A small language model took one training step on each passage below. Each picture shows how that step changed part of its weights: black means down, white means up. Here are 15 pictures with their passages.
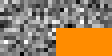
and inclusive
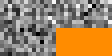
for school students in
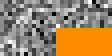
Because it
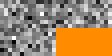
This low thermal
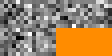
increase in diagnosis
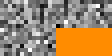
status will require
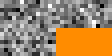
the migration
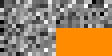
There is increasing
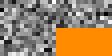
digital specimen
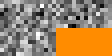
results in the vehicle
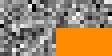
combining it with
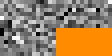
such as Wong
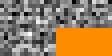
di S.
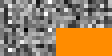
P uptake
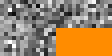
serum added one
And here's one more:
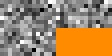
there is distal
